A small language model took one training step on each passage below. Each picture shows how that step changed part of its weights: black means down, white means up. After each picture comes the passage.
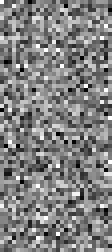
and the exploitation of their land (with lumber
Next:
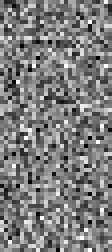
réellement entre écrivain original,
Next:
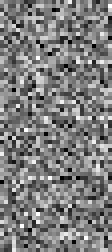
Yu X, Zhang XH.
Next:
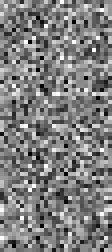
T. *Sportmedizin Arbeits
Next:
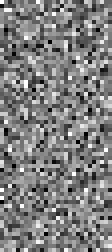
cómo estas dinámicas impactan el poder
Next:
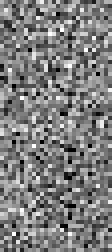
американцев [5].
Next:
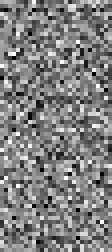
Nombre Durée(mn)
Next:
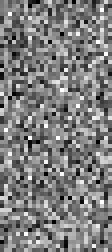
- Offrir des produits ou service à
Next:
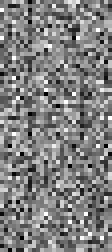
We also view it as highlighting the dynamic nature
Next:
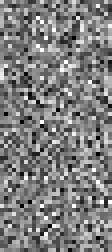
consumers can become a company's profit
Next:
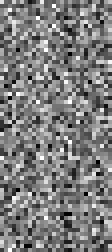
be considered as crucial factors in how constrained
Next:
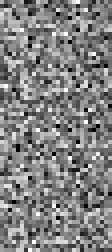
of roof overhang providing shading and rain
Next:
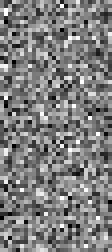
увага приділяється дослідженню в
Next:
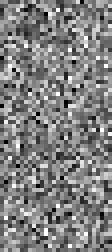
have cone shapes, from a single image
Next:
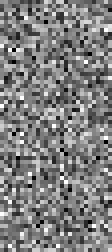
Sciences. 9. Рахимова, Х.,
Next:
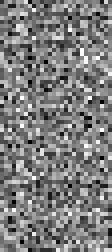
University College • Volda University College
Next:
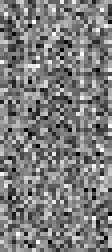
classical statistical mechanics.) References 1.
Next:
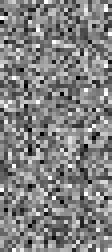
tones in the alto and bass moving
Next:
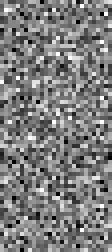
bo'lib, yurtimizda
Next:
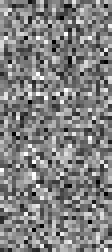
fibers have a higher thermal conductivity than the
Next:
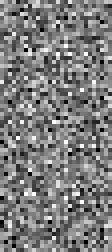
biri bo'lib, Osim unga
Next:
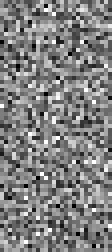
prestado. Palabras clave:
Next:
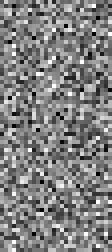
Следует отметить, что
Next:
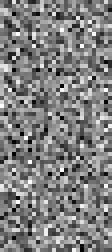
познавательной деятельности человека,
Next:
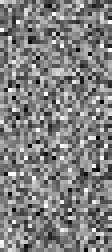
revolves around applications, in other words,
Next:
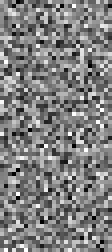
seventh stanzas being identical.
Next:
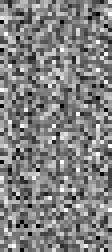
der Trainingsdaten, auf deren
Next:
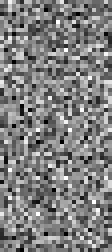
Research Infrastructure for Australia An
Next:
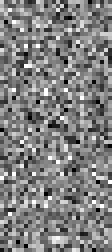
effect of the corrosive environment was reported, even
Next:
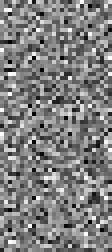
pelanggan mengalami percepatan dalam hal
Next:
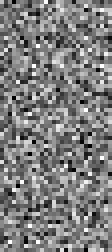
de Colombia, desde su pensamiento con un
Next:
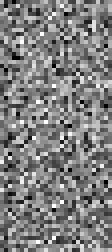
de los discursos legitimadores»²².
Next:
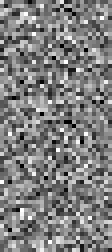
*Burkutu* obtained from the five
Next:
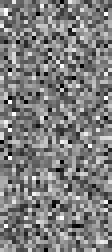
осуществляться постепенно.
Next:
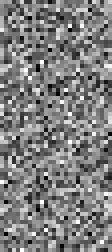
*Patent Practice and Procedure*
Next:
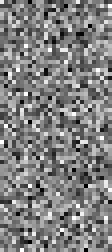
to visit an area to have some new cultural
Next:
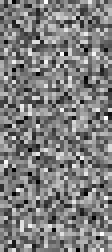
de ella, bien sea por su valor
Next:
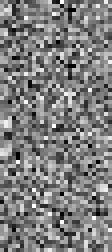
университета. Язык.
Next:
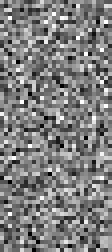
o subordinación; sino que se
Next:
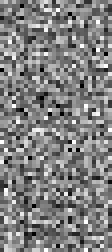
dos dados, oferecendo funcionalidades
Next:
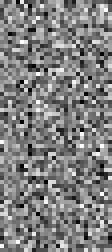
Wiwa, Ledun Mitee and
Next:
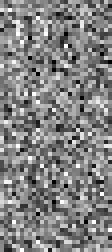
assessment consisting of a frontal and profile incidence
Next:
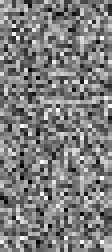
river, the Torrent de la
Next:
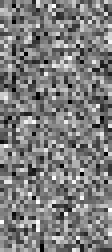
⁵ Abduvaliyeva D.
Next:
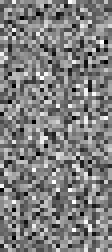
grupo que hace música, a
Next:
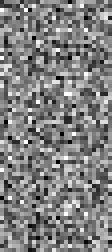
heavy metals (HMs). The
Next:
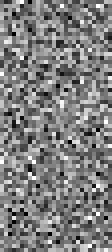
Higher and Postgraduate Education*
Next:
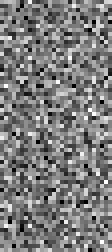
Constitución y atienda principalmente a los
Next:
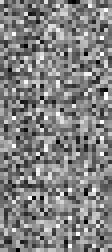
cámara, como en el caso de
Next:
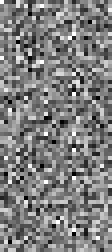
Biz bimalol 6 metrgacha
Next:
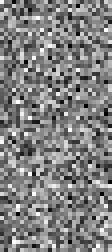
in the DIGITAL.CSIC repository
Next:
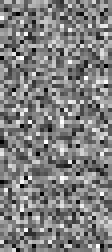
itis NA 7528 itis class
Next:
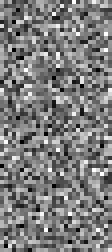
al. // Journal of Oncology – 2011.
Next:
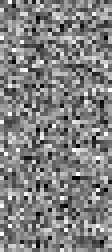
BİLİM KURULU -
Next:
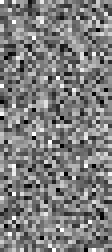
also identified a range of priority areas and possible
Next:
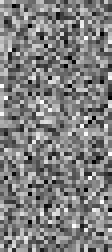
calculated using PowerCell software [19].
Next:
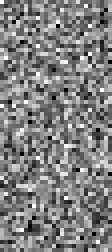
vivo reactions. It was observed that with increase
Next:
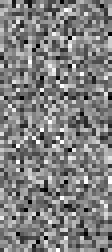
Xorazm Ma‘mun Akademiyasi
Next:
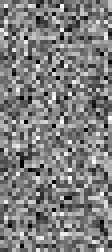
^1H NMR measurement the
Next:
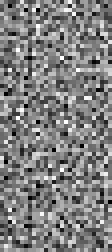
2022 Gehl R, and Plecas
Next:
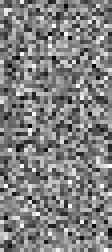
rural electrification and sustainable access. Table 5.
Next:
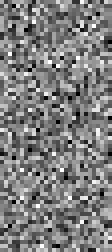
in plasma: Congestive Heart
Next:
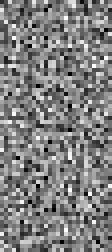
brood comb. That portion which was
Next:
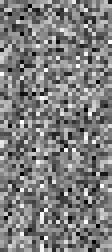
que o conceito foi objeto de análise
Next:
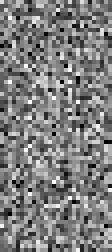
in large scale petrochemical processes,
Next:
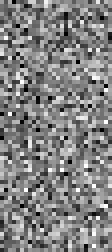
General de la ONU declaró el
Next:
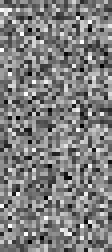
permanent independent sensors installed at some additional points
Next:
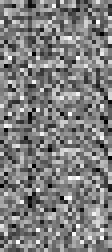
plasma YKL-40 analyses was
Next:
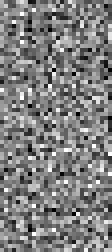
BS degree from Vanderbilt University and a
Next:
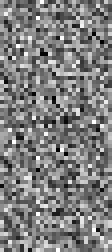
relations among itemsets. The results show that high
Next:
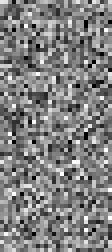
carrier concentration of $5.2 \times
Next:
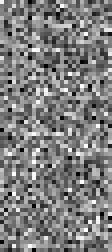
and respondents who were negative and all data, except
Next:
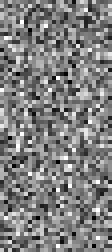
therefore quite authentic as a simulation. These
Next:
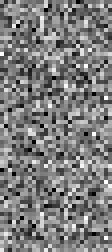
katta yuechjilar davlatining
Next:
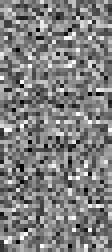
foram analisados dez episódios
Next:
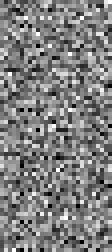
sementara mengetahui kualitas
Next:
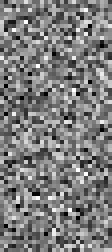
tecnológicas disponíveis atualmente que
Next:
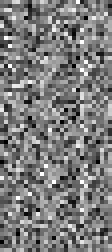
research has provided empirical evidence supporting the idea
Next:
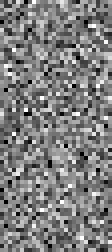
cover a range of Western popular music
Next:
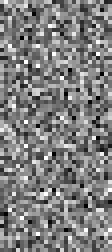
an intuitionistic multi-anti fuzzy
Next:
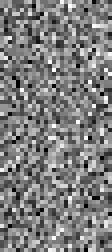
prevención de la violencia en la
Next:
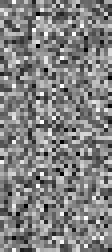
созданные государством условия,
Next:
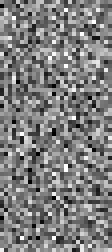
eng muhim davridir. Aynan shu
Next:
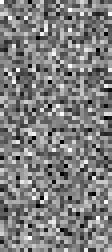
to a significant reduction in surface contamination,
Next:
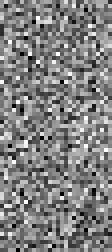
eng yuksak cho'qqisiga
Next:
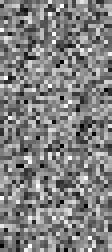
raises the risk of eutrophication in
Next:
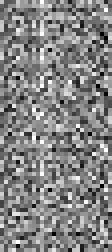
HISTORICAL PERSONALITY
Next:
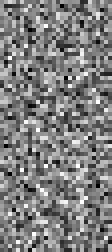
and audit accounts. Immediately after,
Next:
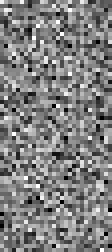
lower class. A close coefficient of variation was observed
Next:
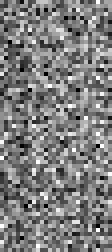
etc., que remete a um conceito
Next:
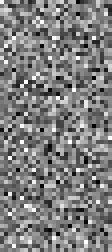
hydroxymethylene camphor
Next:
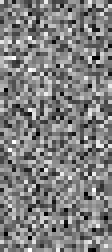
de todas as citações e referências de
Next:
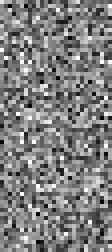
with DER penetration are to assess voltage
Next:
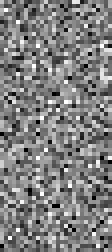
exists between the two trees. Figure 2.
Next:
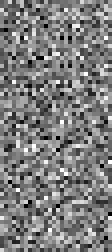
MX₂ (M being a transition metal
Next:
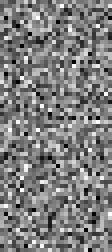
que muchas veces se ve forzado
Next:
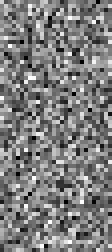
it inside the coupling medium.
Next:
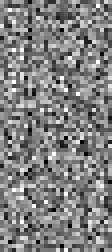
academic experience as the Head of the Department and
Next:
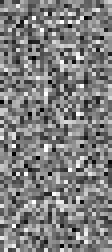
moyi, karbonat angidrit,
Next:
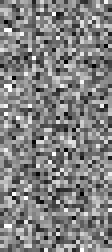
рассадой просто. Полив
